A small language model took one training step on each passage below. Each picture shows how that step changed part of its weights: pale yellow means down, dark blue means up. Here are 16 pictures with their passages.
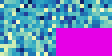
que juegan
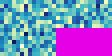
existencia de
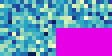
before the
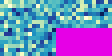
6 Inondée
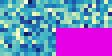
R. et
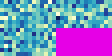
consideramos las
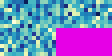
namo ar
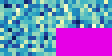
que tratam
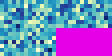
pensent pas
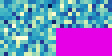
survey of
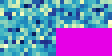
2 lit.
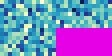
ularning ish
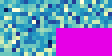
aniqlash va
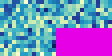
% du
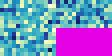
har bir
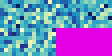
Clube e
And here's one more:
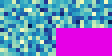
de espaço
